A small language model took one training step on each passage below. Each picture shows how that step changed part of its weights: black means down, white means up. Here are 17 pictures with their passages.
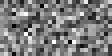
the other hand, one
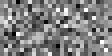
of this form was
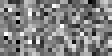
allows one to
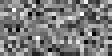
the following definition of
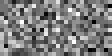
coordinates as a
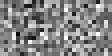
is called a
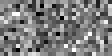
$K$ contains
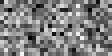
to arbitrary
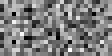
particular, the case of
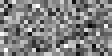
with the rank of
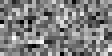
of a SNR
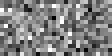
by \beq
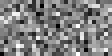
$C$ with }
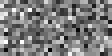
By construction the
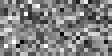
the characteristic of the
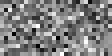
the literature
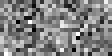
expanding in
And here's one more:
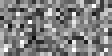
by hashing every
